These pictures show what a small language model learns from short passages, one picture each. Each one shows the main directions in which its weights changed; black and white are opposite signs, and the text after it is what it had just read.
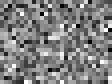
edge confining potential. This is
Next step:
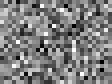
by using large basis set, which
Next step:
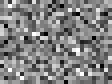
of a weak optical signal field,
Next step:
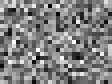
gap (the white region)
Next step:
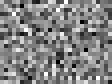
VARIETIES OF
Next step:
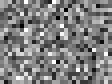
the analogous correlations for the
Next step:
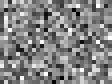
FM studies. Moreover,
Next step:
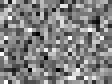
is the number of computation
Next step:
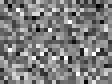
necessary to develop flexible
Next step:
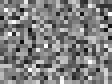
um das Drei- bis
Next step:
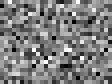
Shaded regions denote the
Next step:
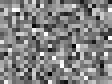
para dar respuestas en
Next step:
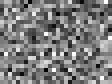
de un suelo será la
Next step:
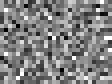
из легких,
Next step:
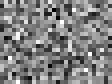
PCT and reveal that optimal
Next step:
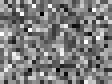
in real space for the time
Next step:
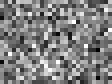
a characteristic timescale that is four
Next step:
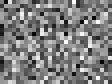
satisfying conditions (i) and
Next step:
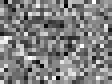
automated, the number of
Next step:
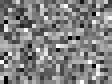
of annotated medical
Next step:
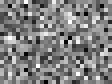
statistics for each model are presented in
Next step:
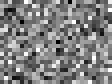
derive the energy spectrum from the
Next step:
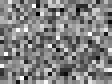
(System oceniania
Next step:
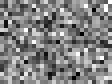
segurança nacional, as
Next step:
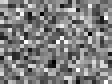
los mismos. Con esta particular
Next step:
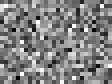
2. Nilufar,
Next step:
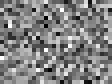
transcurso se ha
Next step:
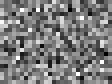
qilish, mehmonxona
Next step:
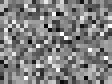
chunki u talabalarning
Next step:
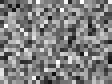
any date may be explicitly
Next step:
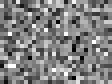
well and channel, and the
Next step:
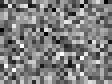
first sufficient catalogue will be the
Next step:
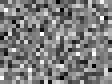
«Педагогика и
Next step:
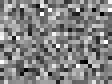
of microwave power. The
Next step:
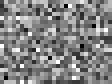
hatgamma}) tends towards a
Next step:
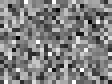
A pesquisa fundamenta-se na
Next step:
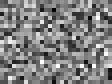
pada lanjut usia.
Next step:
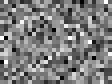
inferring geometry directly from sparse
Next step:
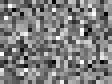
determinado grupo. Com o
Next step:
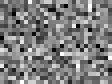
(e.g. Hash
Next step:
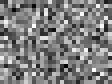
Top figure shows the activations
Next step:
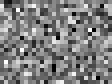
y causa reflujo del
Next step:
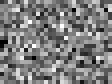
на законном уровне
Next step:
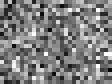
of the three curves is in good
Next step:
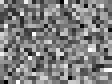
By the basic properties of the
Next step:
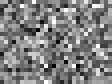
degeneracy lift does not
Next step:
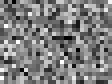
dependent on the frequency of
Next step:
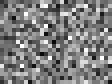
Such models have been rendered
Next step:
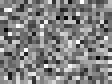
the discovering of the three
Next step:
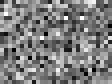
e relevante para a realidade
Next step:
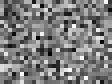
structure of the problem, we find
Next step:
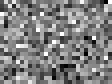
a significantly larger impact on the
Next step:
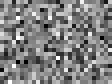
de la información en las IES
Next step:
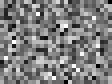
of the Arashan lake
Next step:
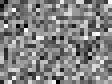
disputa pelo direito
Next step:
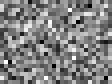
nodes (global and local)
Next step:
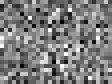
1$ GeV is the chiral symmetry
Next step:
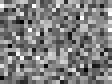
this unit system, length, angular
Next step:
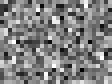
John. Is mammography
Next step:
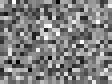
antes de entrar a
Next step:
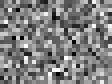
dalam kaitannya dengan
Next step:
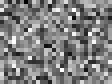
social da mente**: o
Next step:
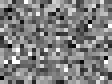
the effect of spin orbit and the
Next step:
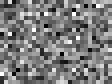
system. Our central result is that
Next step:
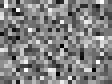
є міжнародне
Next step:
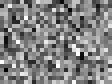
research was supported in part by
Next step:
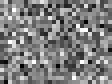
polynomials in the variable
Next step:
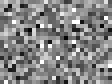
nearest 4 pixels}]$,
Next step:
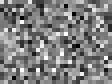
from it. At the absorber
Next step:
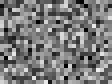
ciudad francesa
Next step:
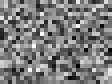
timing anomalies regardless
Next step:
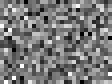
profiles with the updated
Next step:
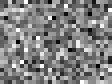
deya olamiz,
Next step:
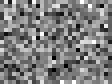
brane. We allow the
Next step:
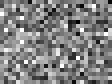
venire contra factum
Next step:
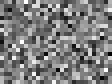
the FLOP of a
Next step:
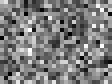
Jarayonda dastlab
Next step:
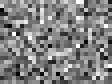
unor competențe
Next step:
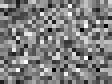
teoría asuma dos
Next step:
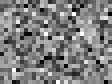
y la adaptabilidad junto
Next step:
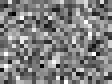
A. Tirziu,
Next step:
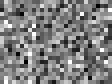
drie Nederlandse
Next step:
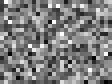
Radiofrequência na
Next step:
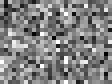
robustness of our method in
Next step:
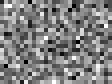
of Nuclear Physics,
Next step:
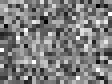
(concave inverse et
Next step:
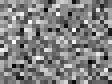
V = het aantal
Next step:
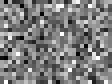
to predict geographic origin
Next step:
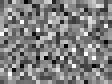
the time index runs from
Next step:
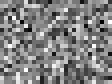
the facial features and voice
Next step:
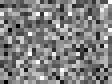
MLST-B), die
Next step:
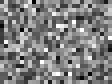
yurt farzandi
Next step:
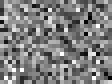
ensemble of speckles over the
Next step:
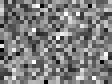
generation of runaway electrons is
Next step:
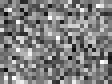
Group sampling plan based on
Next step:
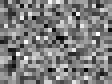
Finally, we note that the literature
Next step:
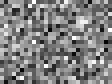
comptine La comptine
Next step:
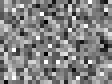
correct proximity effects.
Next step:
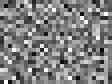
bygger på
